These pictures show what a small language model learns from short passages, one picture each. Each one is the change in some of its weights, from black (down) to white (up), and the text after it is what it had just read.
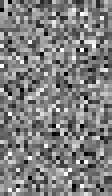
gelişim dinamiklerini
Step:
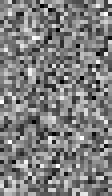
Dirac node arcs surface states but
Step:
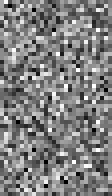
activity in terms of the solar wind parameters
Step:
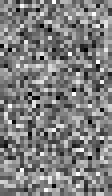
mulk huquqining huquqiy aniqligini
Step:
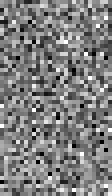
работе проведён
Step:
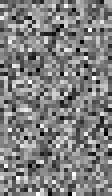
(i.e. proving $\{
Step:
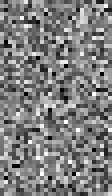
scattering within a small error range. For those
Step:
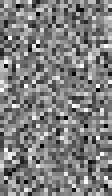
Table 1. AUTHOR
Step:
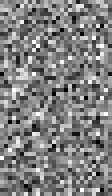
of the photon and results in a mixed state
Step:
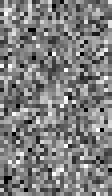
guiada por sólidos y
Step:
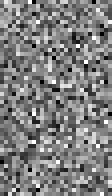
sampling location, black when both
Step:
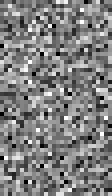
by the photo-induced first-order
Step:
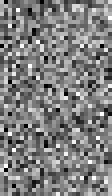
following closely the theoretical framework of Ref.
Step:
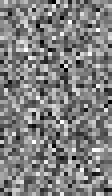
surrounds a luminous cluster of
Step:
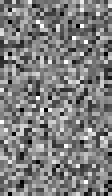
hiding the sharpness of the current
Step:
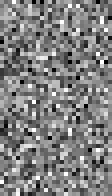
sus posibilidades de morir o
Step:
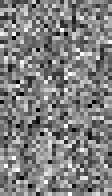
the lower panel compares the evolution of four
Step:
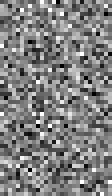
between two mirrors, hereafter referred
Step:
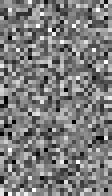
integral and the calculation is straightforward
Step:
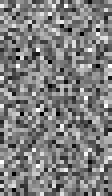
everything | | 5. |
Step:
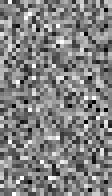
da Igreja de Nossa
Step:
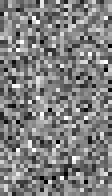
a Master degree in Information Science from the
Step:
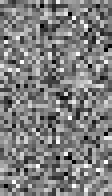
capacidade do sistema político e da
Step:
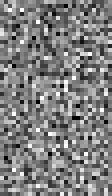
the 2D geometry used up to now in
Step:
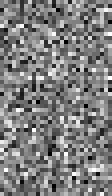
методов реабилитации
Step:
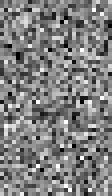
республика илмий
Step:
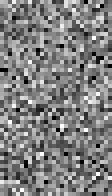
por um economista do Banco
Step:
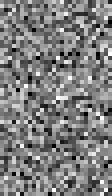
for the Tevatron energy they predicted
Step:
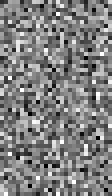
conceito, portanto poderia se
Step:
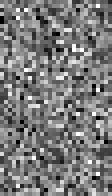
temperatures between 50-100K and densities
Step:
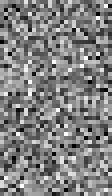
used that by the constraint equations we have
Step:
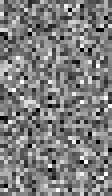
\texttt{error} regardless of
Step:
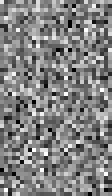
chiral sectors of the classical
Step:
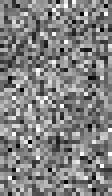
and discuss numerical results, which are in agreement
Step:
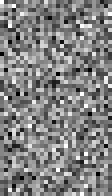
are the ones that operate in
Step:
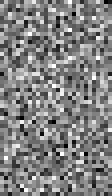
been found in a wide class of
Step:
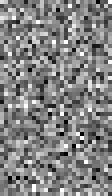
that can be parameterized as a Gaussian distribution
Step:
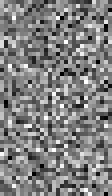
coupling induces an additional energy and angular momentum
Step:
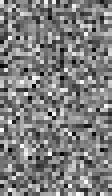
and $Q(T)$ is the
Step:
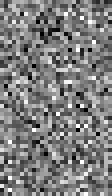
Generation History? \item
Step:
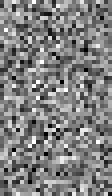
va dam olish)ga
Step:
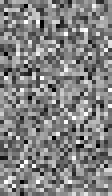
that they have no conflict of
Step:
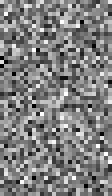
um simulador de circuitos
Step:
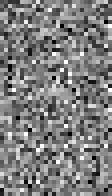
Cu ions have a very high
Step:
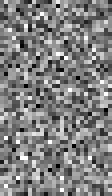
recognize that actual observers are
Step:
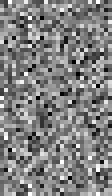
(SM)} The main function of this module
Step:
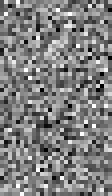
\citenamefont {Mittapally},
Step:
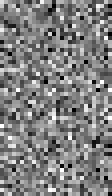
hisob birligidir. Boshqa
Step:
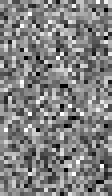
metodikalar, moslashtirilgan
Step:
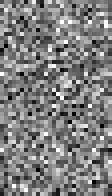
А. Ахмедов,
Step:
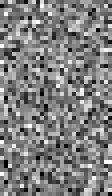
method was obtained that the majority of
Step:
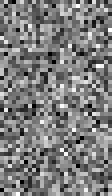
critical nature of our ideas is to
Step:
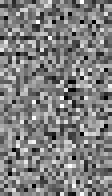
kebijakan masih
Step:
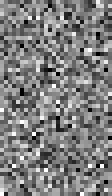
vezes você não é
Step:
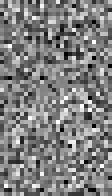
die Möglichkeit zu
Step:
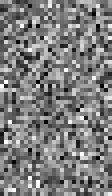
filters allows the extension of our classification
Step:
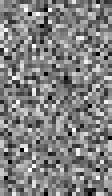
[Электронный ресурс]
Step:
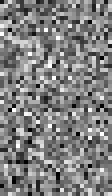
vectors for another augmented
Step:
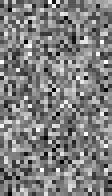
Light and particle production and propagation in the
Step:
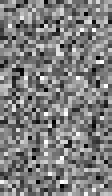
\textit{Keywords}: surveys
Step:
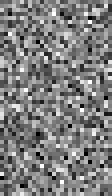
the resonance redshifts when the
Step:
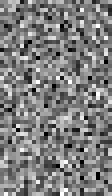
e Idania Josefina
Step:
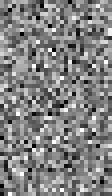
досвід використання дав
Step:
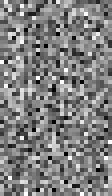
representam o legado Ocidental,
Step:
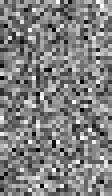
``Deep residual learning for image
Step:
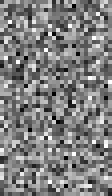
Computational Methods for
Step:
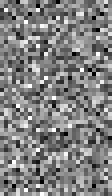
by Ricardo Landim, with
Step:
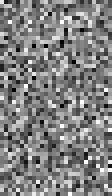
noise on nominal Axelrod
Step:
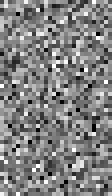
$\rho$s in the sublattices
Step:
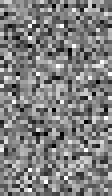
procuring high densities of NV
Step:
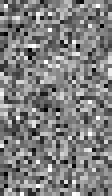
quantum-limited attenuator for fixed
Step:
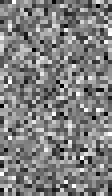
успішно працює на
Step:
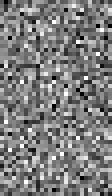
A OCTUBRE DEL
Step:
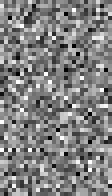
can provide insights into enhancing user
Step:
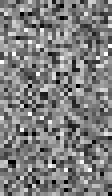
fit. We take areas of the parameter
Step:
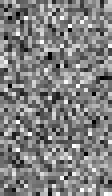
user experience with a new sense of
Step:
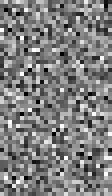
en el aspecto técnico como en el
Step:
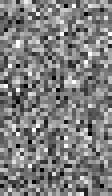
1 consecutively for $Q$
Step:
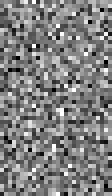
процессуал ҳаракатни
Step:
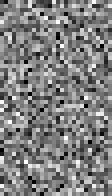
sinonimlar 18,8 %
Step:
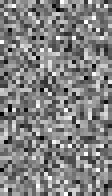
shows the true covariances across multiple
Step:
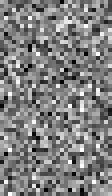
Institute of Physics and Technology (State
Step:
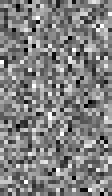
At present, models with a strong first order
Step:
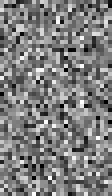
tadqiqot natijalariga asoslangan
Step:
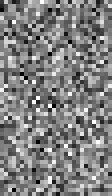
використання нейронаукових
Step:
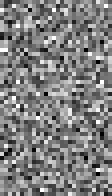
natural de singular belleza. Desde
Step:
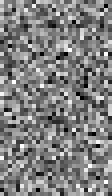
concepte și categorii
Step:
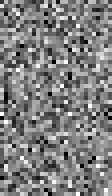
A valsalva modificada é
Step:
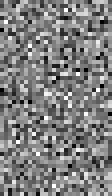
\frac{\partial {\mathsf f}}{\partial
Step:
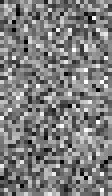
interior, or exterior regions are present
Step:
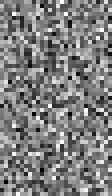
ДТСлар ишлаб чиқиш
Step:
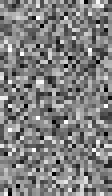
dan kinerja perawat
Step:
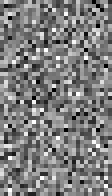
обучаемого в центр
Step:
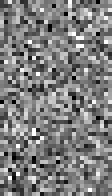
The use of network coding for large scale
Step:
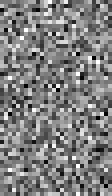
tests for boys and 3 tests
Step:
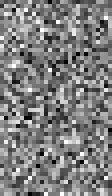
move down in energy (see white
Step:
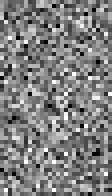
terms of the curvature as in the
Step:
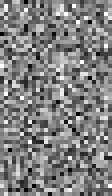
is whether our finding of a
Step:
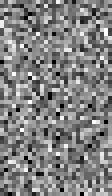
meaningful intervention or creative
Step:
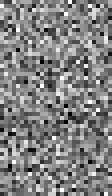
we have proposed for Abell 562
